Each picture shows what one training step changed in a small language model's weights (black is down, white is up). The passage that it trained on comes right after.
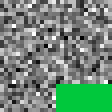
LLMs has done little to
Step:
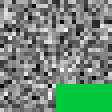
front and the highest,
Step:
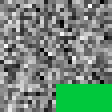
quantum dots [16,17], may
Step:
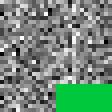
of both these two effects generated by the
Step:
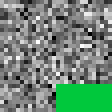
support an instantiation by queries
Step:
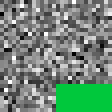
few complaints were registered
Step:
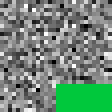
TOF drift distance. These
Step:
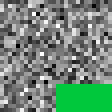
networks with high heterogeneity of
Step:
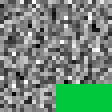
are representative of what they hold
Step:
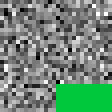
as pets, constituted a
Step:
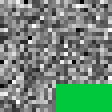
the parallelism and approach the
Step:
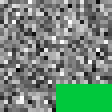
early attempts in this direction
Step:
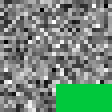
Brody function that characterizes the
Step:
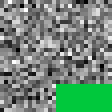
a long time. In December
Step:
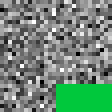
read and are interested, might avoid
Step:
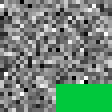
will presumably be an optimal choice.
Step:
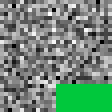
author(s) solemnly
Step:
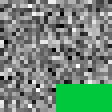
processes were examined at room temperature.
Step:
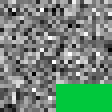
experiment is not always improved by SIC
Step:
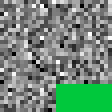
to describe the forward CVC
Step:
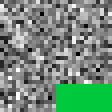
by both victims and
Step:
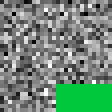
ever necessary the UHECR
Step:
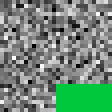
technique to be used when encountered
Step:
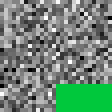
on data from USDA, the
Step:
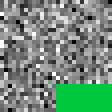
Results Burr XII
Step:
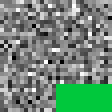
way to the GWp/y scale
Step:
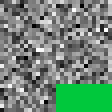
to the head of the department within
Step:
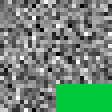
is analysed using IBM
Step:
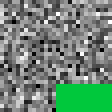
layer induces a spin splitting
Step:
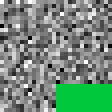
the lattice and cylindrical axis
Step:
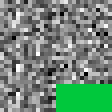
most transversal sustainable development challenges and
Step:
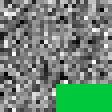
-2$ SD) in at least
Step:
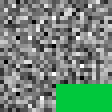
independent TEC control[32] as
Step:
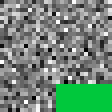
energy continues its rapid growth,
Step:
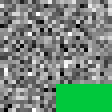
performances of Academic library in
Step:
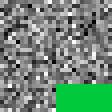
number, and it is assumed that the
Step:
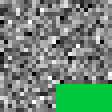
limiting a thorough evaluation of
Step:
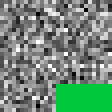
specimen length [12] and data
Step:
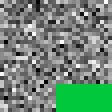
this, two recent preprints which follow
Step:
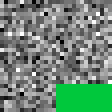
there is a reciprocity effect
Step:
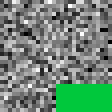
do not include the residual value of the
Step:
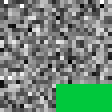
becomes impossible when the power demand
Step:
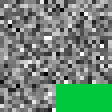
with $\theta_+ = \theta_c
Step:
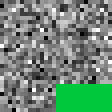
vibration of the machine
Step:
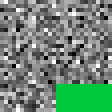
that is, those that are expected to
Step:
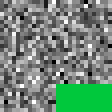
2.b Variation of
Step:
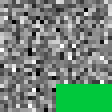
the three themes are guiding
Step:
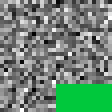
been assessed and the scores
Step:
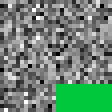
in the $y$-direction.
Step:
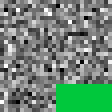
sunulmuş ve
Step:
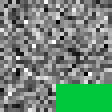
based on attributes compatible with
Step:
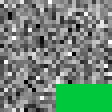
Education of father Illiterate
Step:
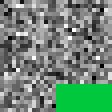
worst-case interference from the
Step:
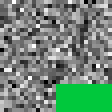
Klein tunneling
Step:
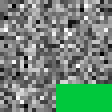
that effeminates and transgender
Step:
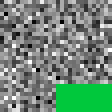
floods, cyclones,
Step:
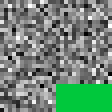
of the Dongyi people, and
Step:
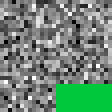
management, they are written in a
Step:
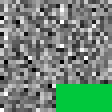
overall evolution matrix for the whole
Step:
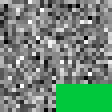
the current regulation. Drawing on
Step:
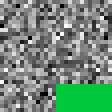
the results of research conducted at Ibnu
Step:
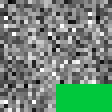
shelf life of meat products
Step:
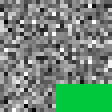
endless expectations but was able to
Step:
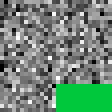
of both the derived fracture scale and the
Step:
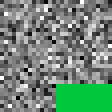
this would be clear once we knew
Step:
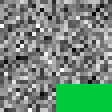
A traditional library consist details of available
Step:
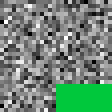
theoretical approach to face with future human
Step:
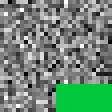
for different $\ell$ at first exhibit
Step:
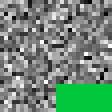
proof goes roughly as
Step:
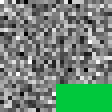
to have high learning discipline,
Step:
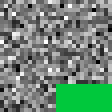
dataset for training. This step often runs
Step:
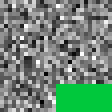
\ee Hence individual global monopoles cannot
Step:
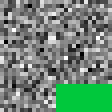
rotated dipole and a
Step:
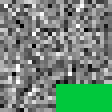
management system efficiency, is assessed by
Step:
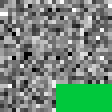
that QDC and RDF were
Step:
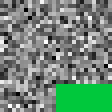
bino-like but it tends
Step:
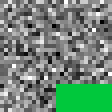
declaratory judgments?
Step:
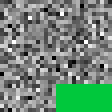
N., and Schils, E.
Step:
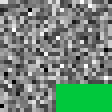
the materials or equipment identified are
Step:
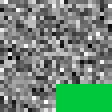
that $\lambda$ and $\lambda'$
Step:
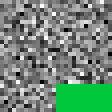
sustainable competencies include contributions to
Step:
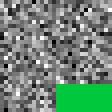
The \textit{Habitable
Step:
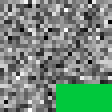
motivated AIPW that takes
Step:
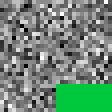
focus on rural areas. All cooperatives
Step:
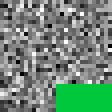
just so as to shift the weight of
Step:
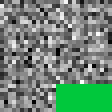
3% males. The age of
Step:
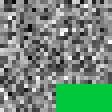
easily reach energies in excess
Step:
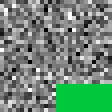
times, can incentivize modal
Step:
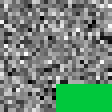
low accuracy of these methods in separation of
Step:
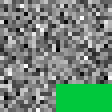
single $c$-axis plasma edge
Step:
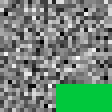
the nearest neighbor leg interaction
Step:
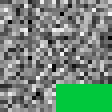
becoming a necessary component in order to
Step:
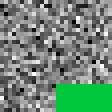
actively engages in science communication by
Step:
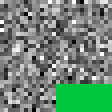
this time with a non-zero
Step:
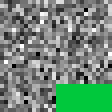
the university had in place an
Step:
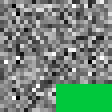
Gaia is now 7 years into a
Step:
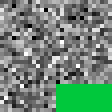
cunoscută pentru
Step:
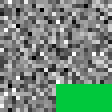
current traffic or weather information and
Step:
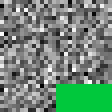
for 24 hours (Fig.
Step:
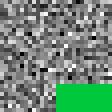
parameters around the barrier. This
